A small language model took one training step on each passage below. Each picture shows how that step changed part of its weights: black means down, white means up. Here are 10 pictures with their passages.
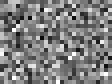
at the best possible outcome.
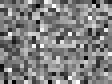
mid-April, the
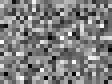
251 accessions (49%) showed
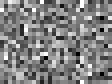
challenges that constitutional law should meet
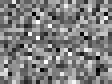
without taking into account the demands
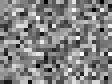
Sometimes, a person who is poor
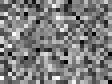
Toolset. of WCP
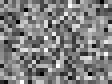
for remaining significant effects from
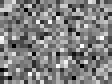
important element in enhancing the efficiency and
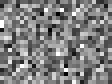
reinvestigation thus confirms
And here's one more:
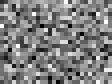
contrast to Pb metal;
